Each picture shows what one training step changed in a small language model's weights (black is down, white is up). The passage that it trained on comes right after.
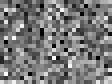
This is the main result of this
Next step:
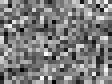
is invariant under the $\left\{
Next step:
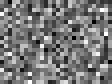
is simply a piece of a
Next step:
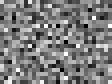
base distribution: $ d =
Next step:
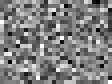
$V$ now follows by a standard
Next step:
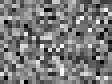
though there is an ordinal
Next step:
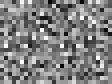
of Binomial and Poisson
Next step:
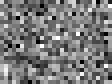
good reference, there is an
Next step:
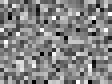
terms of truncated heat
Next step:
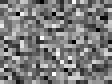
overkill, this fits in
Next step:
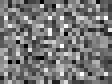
that these maps are of the form
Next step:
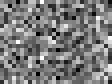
the MPC law on the
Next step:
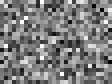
of VRF when the measurements
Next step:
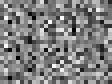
in J. Geometry and
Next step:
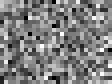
When the fractional differential equations describe the
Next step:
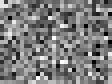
because we only used local parametrices for
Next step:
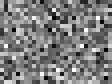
not restricted to a domain of
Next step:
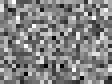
\rightarrow 0} \frac{\mathbb
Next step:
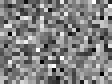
$Y$ defined by a probability measure
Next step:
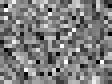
for Psi} can have us determine
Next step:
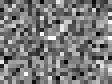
may be due to the link between
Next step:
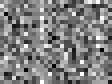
in \cite{FS}. Here
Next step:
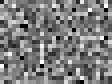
alliance number of $\Gamma$
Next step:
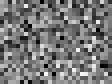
the proof it is sufficient to show that
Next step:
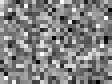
\cite{V 44} and
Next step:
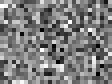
and $\phi ,$ resp.,
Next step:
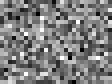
the subproblem is solved
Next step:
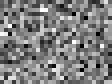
where $n$ is a
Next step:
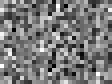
the fact that the equimultiple
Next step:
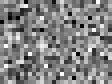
the boundary sum of Seifert
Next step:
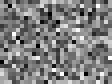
$\widehat{S}_n$ of
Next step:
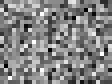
monotonicity property
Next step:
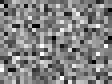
\cite{b}, and then construct
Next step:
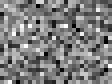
with rather long vertex lists.)
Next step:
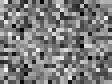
This completes the proof.
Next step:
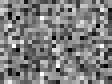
the left half--plane.
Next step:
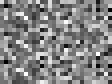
\bigskip \noindent {\bf
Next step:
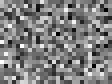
original one. (Here we identify
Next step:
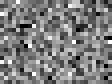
for $u\in\mathcal
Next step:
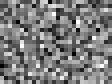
as any to practise
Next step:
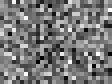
if we consider it as a map
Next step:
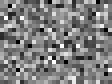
of points, $n \in
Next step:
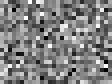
$x > 0$, and hence,
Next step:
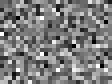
another stochastic curve starting from another fixed point
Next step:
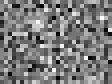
Riemann zeta of 7} \[
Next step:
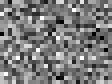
a bijective correspondence between such
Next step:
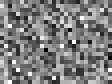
in the following that the determinant of
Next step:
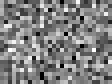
$y$ and their spatial
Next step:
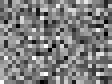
operad based on a monoid and
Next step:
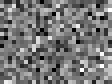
we note that it will be sufficient to
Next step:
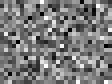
operator, is independent of the PDE
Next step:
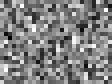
g (x)$, for some positive real
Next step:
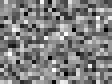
even palindromes in any
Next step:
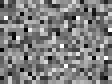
coefficient matrix of the system of homogeneous
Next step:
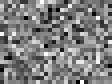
can find $k\ge i$
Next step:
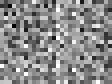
\end{equation} where
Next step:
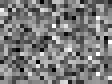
the linear operators $d_h:
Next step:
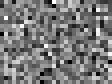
through operator of doubling:
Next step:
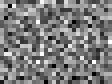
$p$ and $r$ satisfy
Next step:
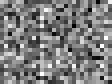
of the entire grid. One
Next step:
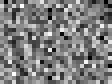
c$ for all $k\in
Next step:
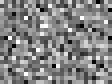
\Aut(\Lambda)$. Now
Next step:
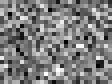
case of $s=0$, the
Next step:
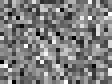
given $\Lambda_D$.
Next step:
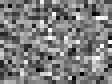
many hyperplanes in
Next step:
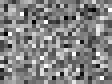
Mathematics and Combinatorial Computing
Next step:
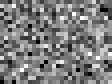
show that it is ``small'' in
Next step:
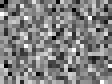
\Sigma_k\ \forall
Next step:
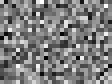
infinity:} \, {\it Every
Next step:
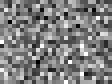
simple blow up is of cluster
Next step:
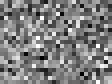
spherical, so is
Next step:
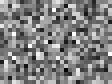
147, Elsevier
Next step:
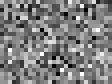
proof into four steps. {\bf
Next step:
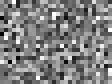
inverse image $Q$ of
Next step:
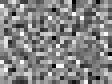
\xx \leq \dd
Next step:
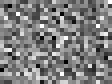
of $x$.} \medskip The
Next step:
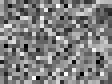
$N$ is a direct summand
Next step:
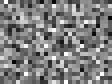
Let $D'$ (resp.
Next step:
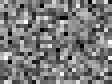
by the commutativity of the
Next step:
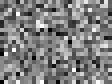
- 2 } | $ and using the
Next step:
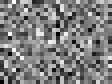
The proposed limiting approach could ensure
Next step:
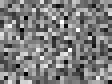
and reduces the computational cost. The
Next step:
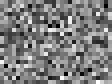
years, and bounds for
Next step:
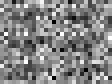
D.~R. Hunter,
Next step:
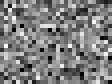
a Galerkin projection of the
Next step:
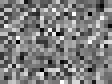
be a finite field, let
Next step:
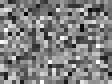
a diffeological space $X$,
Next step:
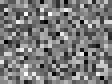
few studies which have investigated
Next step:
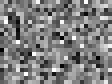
\\ Figure 9 \end{center}
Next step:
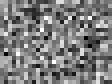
the "median."*
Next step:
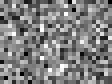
each $(x,M)\in
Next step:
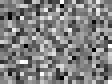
loss of generality. Take
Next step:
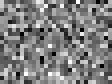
$$ Rearranging this we obtain
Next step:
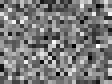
an image under Connes' map
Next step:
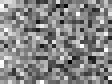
\end{align} Combining
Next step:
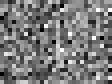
we obtain a sharper claim than
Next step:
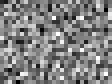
process field---that theory relies
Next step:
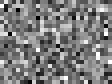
resource $i$ for
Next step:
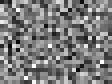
game durations. This,
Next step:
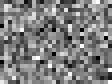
$$ Taking into account the relation
